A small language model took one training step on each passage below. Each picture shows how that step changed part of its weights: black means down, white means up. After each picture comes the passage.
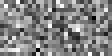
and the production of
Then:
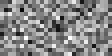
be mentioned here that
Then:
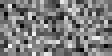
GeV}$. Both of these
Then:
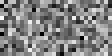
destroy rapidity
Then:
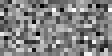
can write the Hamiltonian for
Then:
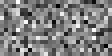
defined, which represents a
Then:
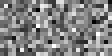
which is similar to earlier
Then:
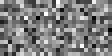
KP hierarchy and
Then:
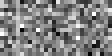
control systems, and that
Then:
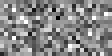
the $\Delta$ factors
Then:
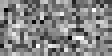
by the following ones:
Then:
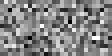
dependence of the participation
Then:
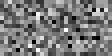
In contrast, ionic
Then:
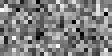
is obtained. This new
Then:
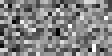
a remarkably good
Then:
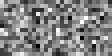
and strange quark
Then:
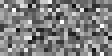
the major source of variation
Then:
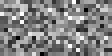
what data they encode
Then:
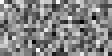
in the paper, the
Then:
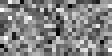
been realized experimentally. The
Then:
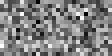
a power series with
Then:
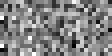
improves over both
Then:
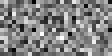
3-site hopping.
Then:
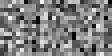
for Syrian
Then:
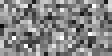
the high-friction
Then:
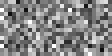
the linearized Hamiltonian
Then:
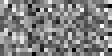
The dataset samples the source
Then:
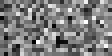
Solving the BS
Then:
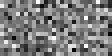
of hardware, which
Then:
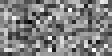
the scattering process,
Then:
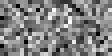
pulses used to generate
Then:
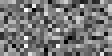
expectation values of dynamical operators
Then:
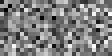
integration intervals are tested,
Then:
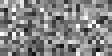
ARPES data shows that
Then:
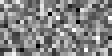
is based on the technique
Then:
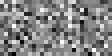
example, we have
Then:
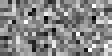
where $N$ is
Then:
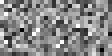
at other sites in the
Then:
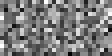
authors made implicit use
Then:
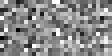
of one sample diagram at
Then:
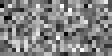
the molecular abundance with respect
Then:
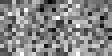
at removing mass where
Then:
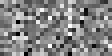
mechanism, we use transition
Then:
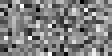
contribution in KM are
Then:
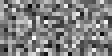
convert the input into
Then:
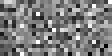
optimization systems increasingly employ
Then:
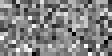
that the IMF of
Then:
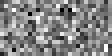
each group is shown by
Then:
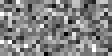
a relationship between those that
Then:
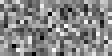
is adiabatically
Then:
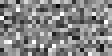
approach to handling
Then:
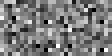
average conductance in the quantum
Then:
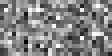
tomography is
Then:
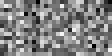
for a marking
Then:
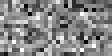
their strength is typically very
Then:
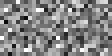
the electric field.
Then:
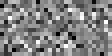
course. However, another
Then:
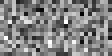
during the high energy collision
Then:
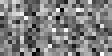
we should observe a logarithmic
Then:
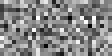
concerning the choice
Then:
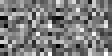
hundreds and
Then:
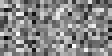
for the result for
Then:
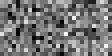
remain free waveform
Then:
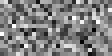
function with a width of
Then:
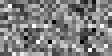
resultant of a strong
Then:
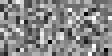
is shown in Refs.
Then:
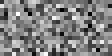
regularization, respectively,
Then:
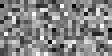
lower than what is expected
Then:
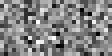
means, in the present
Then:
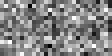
the observed nodes of that
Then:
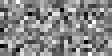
13 is also define by
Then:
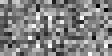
not satisfactorily
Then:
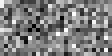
reflects the state and underlying
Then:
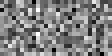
dm \exp
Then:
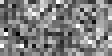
\& Astronomy, University of
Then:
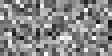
image of the tail is
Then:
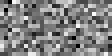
coordinates can be read
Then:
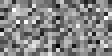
achieved 125 nm
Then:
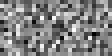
more to do with the
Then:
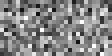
of $I$ that
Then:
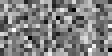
incomplete samples. We
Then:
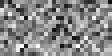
nearly proportional to the disk
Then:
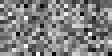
number of jets with
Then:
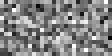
of the electron spin on
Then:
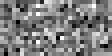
heterogeneous networks
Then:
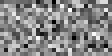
the first time. It
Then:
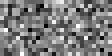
distribution on loads
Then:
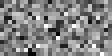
with respect to the old
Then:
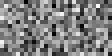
in our protocol,
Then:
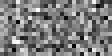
fixed, which modifies
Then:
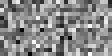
not been confirmed by other
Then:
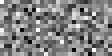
phenomenon, and simplifies
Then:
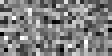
across all experiments. Table
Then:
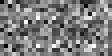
To create slip regions
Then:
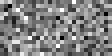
masses. Of course
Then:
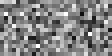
basis functions to the reference
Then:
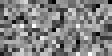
just focusing on the
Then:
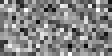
of the radio luminosity function
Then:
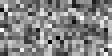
is expected from a third
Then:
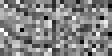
1, and the same
